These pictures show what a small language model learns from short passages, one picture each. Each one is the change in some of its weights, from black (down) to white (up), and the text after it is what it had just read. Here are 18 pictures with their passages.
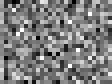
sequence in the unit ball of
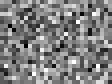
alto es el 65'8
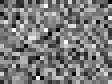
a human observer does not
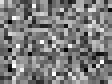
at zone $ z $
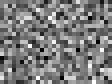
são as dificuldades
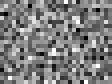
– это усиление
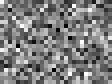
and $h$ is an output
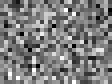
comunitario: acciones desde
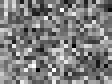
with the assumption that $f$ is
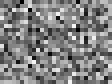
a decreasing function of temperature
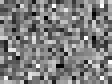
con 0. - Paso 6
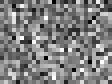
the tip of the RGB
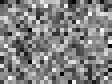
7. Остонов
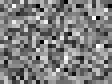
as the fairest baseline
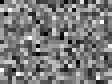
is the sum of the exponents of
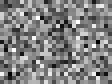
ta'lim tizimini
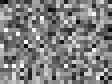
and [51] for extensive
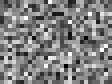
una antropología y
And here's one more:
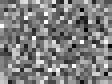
tendo em vista o uso
